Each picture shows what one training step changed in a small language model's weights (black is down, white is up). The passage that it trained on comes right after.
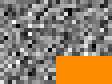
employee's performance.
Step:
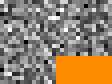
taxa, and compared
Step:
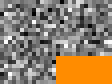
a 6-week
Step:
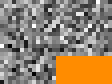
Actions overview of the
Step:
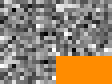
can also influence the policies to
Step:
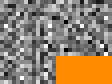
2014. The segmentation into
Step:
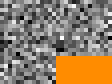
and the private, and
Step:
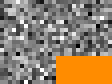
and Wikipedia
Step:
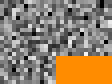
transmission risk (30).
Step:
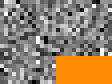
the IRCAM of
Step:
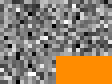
and this job plays
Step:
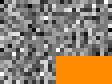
positivity at S100 Figure
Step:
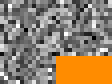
with anthropometric
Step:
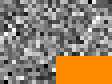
behavioral science,
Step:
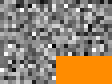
diverge from each
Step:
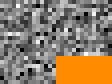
(CH) professionals create
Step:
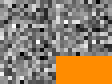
Children K.
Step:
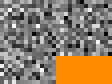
for the determination of
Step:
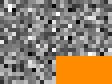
improvements in data communication speed
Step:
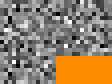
to express compassion and
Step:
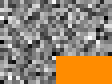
even when compared with each
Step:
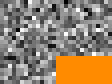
as a valuable platform
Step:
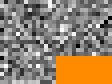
of Queensland)
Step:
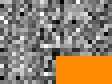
▾ Team
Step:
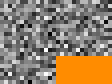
Reading based on the results
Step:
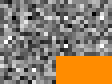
a significant difference between the
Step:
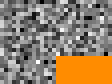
room temperature measurements and we
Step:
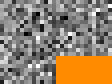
knowledge of God, from
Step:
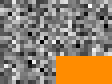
on harsh weather
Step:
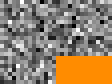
Through Janus
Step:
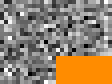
reaching a 90%
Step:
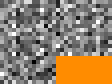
generated for each function call for
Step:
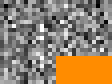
jail code, medical
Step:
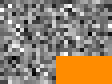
what will happen to
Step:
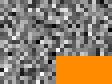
at School of
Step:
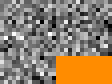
Belgrade, and
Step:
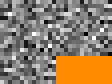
Proceedings of the
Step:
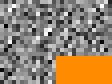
joint strategy among institutions,
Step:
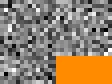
English and understand the history
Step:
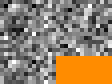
society's accepted
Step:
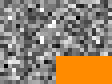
be able to complete certain tasks
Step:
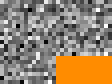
of developing peaceful strategies
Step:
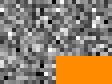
by linear regression analyses to
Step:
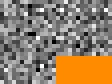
and clear felling of
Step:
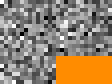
relief for group C was
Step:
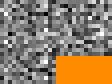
an experimental rat spinal
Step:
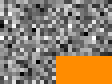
purposes of long-term
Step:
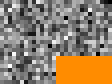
rubrics with the
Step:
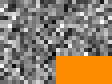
production national action plans or
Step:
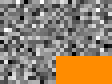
to delays in action or
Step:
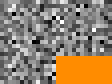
ligaments. It
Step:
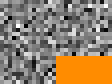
register and use
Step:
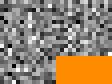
cryptography used
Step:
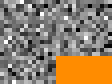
a methodology for measuring
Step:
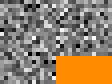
of food and quality loss and
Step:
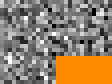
Identifies this
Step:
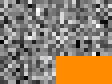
in the center of a
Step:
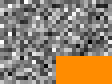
fruit and vegetables
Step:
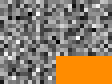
forest (RF),
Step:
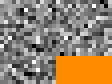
Existence of educational
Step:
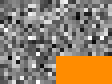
in figures. Figure
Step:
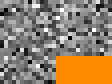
seasons of rains
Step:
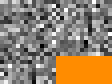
selected. Third, the
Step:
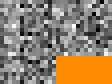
waveform coded
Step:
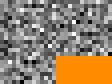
facilitator, guide,
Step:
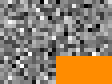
as Rwanda.
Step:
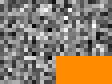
2b. A general
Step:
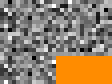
predicted, predicted,
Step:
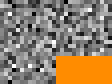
brain metabolism
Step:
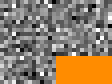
CROCO numerical
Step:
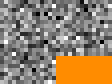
significant savings in
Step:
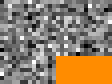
It shows, that the image
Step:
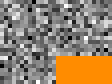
ways to ensure security.
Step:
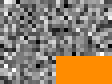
the third operator is no
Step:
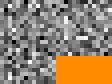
Deliverable D4
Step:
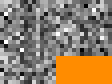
review of relevant literature and
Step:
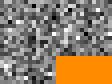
circulation: an experimental study
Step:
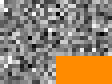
about the participants' responses,
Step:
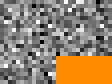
olup, makale
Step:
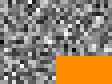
spectrum of users to
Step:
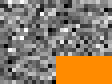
the trinuclear
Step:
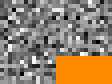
private fisheries
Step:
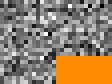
Safety (in
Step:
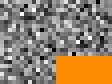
and L. K.
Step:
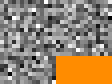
days prolongation of
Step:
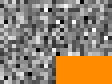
Figure 5: Example of
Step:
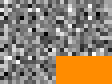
of the issues. Key
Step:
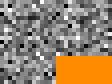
of participants reported on above,
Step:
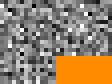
dashboard privacy
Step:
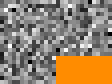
techniques can also be performed via
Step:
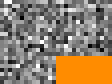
is. A total of 17
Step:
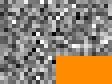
at about 575°C
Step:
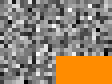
considered Keywords:
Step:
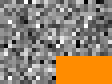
at Tongji
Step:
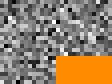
local phenomena that could be
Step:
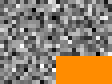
Although it had not been
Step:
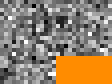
emails, press
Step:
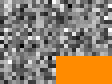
of living system,
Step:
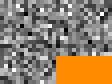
card is issued
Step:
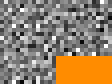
sampling technique. A sample
